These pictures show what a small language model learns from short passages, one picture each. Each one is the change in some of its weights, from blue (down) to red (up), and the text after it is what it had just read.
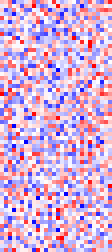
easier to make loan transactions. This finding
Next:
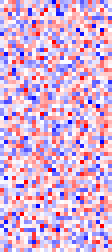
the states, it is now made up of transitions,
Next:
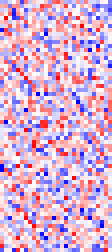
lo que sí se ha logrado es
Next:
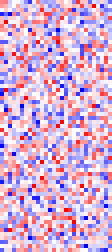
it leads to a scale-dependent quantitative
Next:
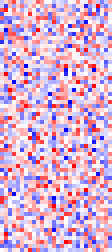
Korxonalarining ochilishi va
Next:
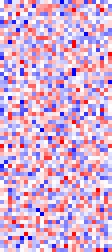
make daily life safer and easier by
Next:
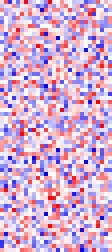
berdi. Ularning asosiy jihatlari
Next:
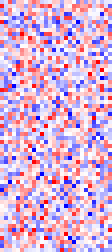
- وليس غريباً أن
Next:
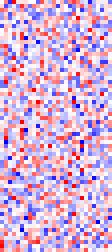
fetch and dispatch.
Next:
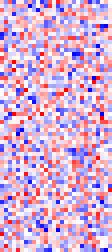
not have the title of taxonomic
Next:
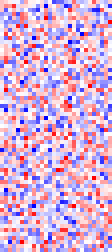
de energía a través de una separación
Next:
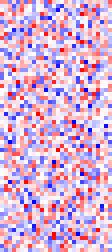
y Documentación (CID-Fcves,
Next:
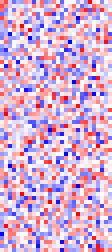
aspettative anche sui
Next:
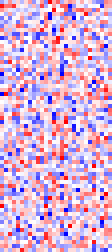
isso, espera-se um aumento
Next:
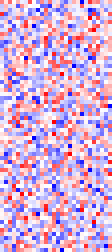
основных характеристиках,
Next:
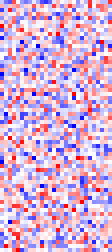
The study recommends immediate policy
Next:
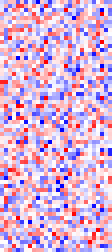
رساما من المدرسة
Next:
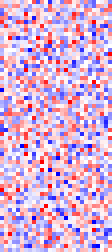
of any filters, this mainly reduces the
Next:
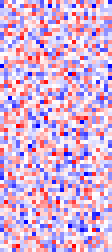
algorithm on novel architectures
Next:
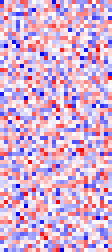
from our calculation with scaled time evolution,
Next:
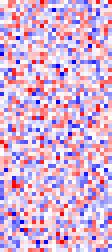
children to attend to microbes, two social
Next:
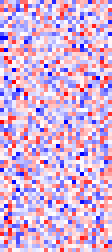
easy to prove the correspondence rule for the
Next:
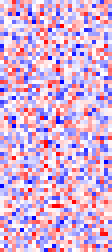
and uneconomical results. In the present study,
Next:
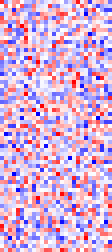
each linguistic environment. Keywords:
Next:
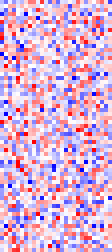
to low frequency sound. The nerve fibres
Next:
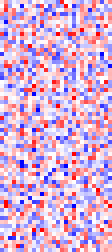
with their ability to adjust key cell compound
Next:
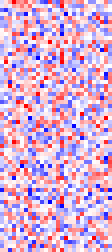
Бунинг учун қуйидаги
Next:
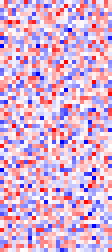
игроки получают
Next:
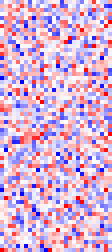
1+1 dimensions, which satisfy the equations of
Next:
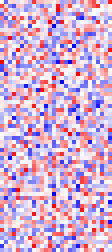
a binder in the standard composite propellant
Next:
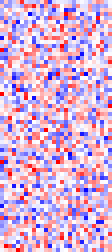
arrive nonfunctional make up the largest
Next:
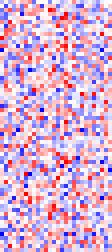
to be modified (increased or decreased),
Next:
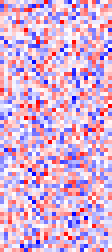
were carried out with AM produced
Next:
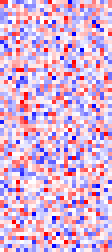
hamda kasalliklarning oldini
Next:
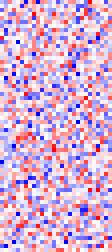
Tuning The $E_4 =
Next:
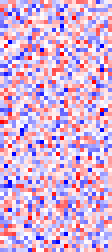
Research, Modarres Hospital,
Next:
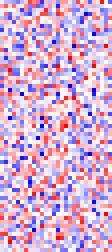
Gaussian channel as follows. For rates $0
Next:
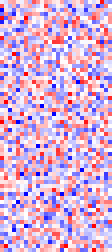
than infants in Q2-3, similar to
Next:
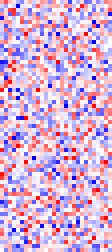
bird. In analogy to the
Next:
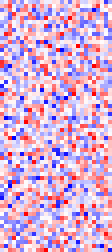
de renovação em meio as questões do
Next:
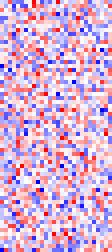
8 \msun$) hyper-runaway
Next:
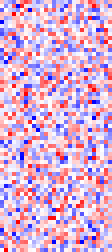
TMJ ligaments as soft
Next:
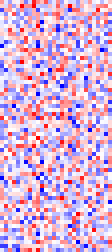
новыми, дорожки и
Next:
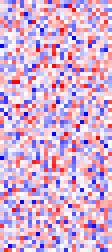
повышении значимости
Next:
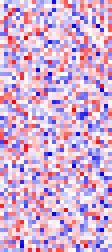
director at the central bank said that due
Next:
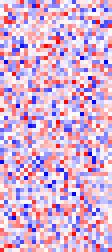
the SdH-oscillations are plotted
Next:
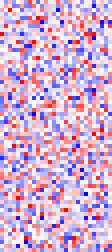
which is the Relativistic Heavy
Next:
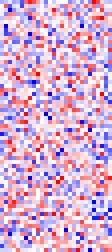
d'élaboration de zone à risque
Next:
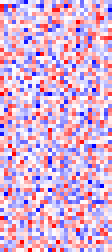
sendos extremos de la sala
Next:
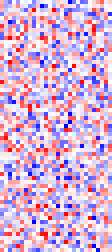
va mexanizmlarini ishlab chiqish
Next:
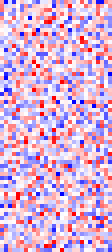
$U$. %the zero momentum component of the interaction
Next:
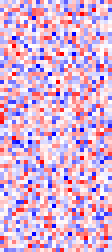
incoherently summing the contributions from the
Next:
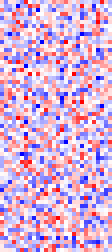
To explore annual and the average growth rates
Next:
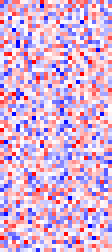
be identical. It is important to point out that
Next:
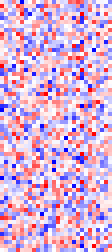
+ 1)\lfloor n!e
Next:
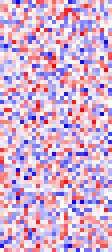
be summarised as follows. First, we have
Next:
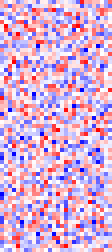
bath has rich physical properties, specially the
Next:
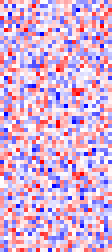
century. It was presented originally at the
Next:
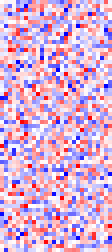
S.A., dots. Rahimov
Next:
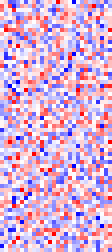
is about 5 to 10 m. The leaves of
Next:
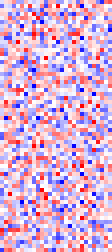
the parties can however agree to cancel,
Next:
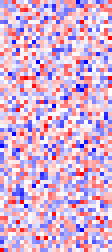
photon which leads to stimulated
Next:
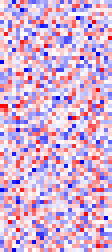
of three-dimensional coordinates on which harmonic
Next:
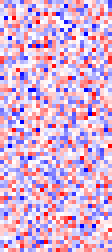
instituições capitalistas parecem não
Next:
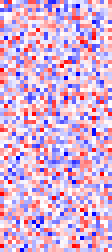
a chip area of only 1 cm^2 .
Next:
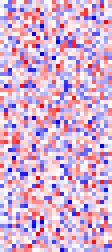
the range of frequency range (81\,GHz -
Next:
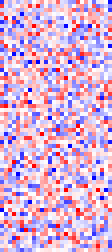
min, 40 min, and 70 min after the
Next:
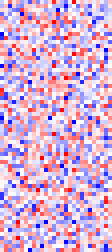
boshlang'ich holati, unga
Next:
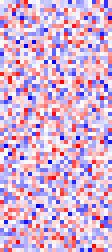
the respondents' exposure to developmentally
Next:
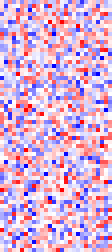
respectively. The mean values of the samples for Radium
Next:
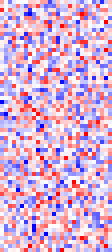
Pb) in experiments. (ht) and
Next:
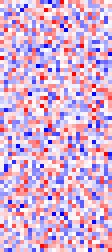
filters. III. LOCAL AND
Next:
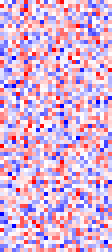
SAMARALARI” №9
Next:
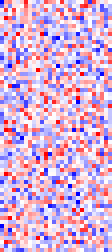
os rostos chupados de fome,
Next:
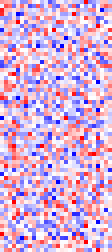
kiezen of handhaven ten
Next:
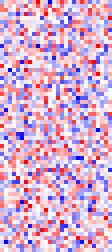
керованості держави,
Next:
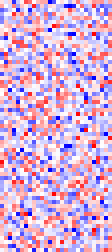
considered above. Even allowing for a few times higher
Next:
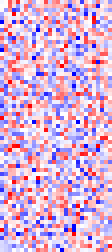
(Blokpoel et al.
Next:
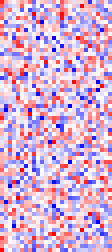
was used. As a result of this work it was
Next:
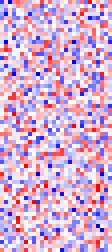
between the top and bottom graphene and
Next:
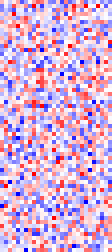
to converge. As such, for a fix number
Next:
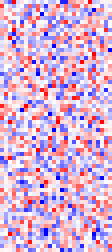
А. Рубльова (Москва)
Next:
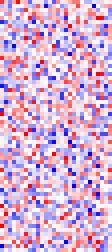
joylardagi faoliyatini
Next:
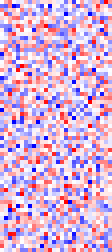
mano. She'rda sovet
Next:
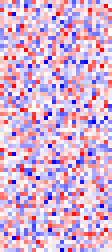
Бордовская Н.В.,
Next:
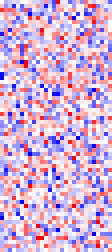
the network configuration both at micro (local)
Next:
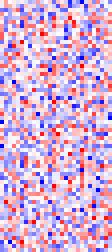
debate electoral a nivel nacional
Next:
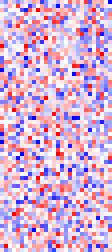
findings since the anharmonic decay could be
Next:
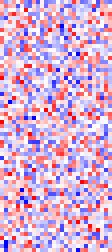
a SISO TLED/CSK
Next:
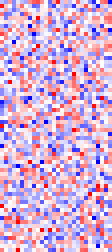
The technique of flapless implant
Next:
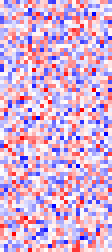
Image, and (b) Related
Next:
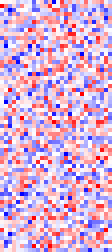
não é uma atividade de colagem, de
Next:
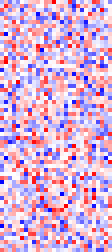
das paradas escolhidas, que
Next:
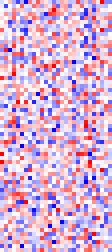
compromise operational security. This thesis
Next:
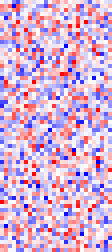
Lug‘aviy ma‘nolarni
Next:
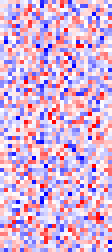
смерти другого поэта
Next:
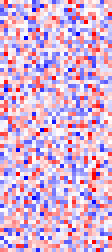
alkylxanthates in equimolar
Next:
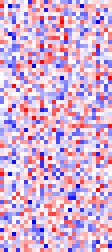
$|\Delta \phi| \sim |\Delta
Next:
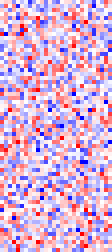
without a solid understanding of tensor products.
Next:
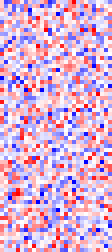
°C, 5 min) showed very similar
